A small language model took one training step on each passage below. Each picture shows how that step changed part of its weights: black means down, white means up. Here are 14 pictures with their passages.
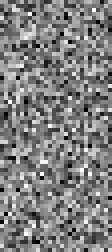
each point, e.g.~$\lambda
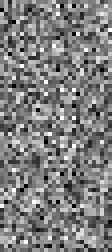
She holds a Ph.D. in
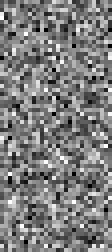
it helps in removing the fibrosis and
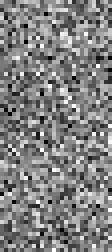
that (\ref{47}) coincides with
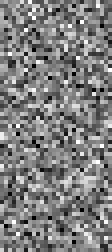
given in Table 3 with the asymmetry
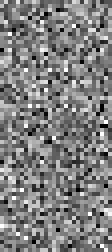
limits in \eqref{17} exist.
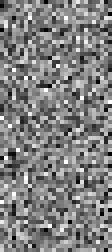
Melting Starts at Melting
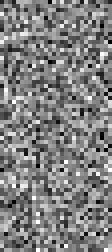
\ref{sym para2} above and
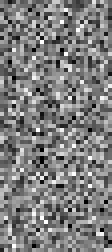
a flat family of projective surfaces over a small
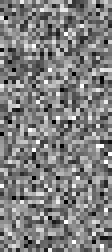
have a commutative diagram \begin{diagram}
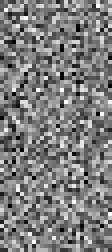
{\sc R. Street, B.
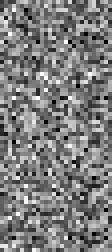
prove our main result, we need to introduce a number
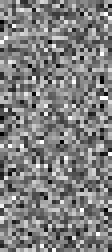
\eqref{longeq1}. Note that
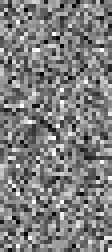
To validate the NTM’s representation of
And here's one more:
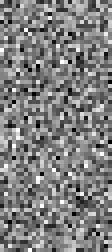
$b$ are noised, the total least
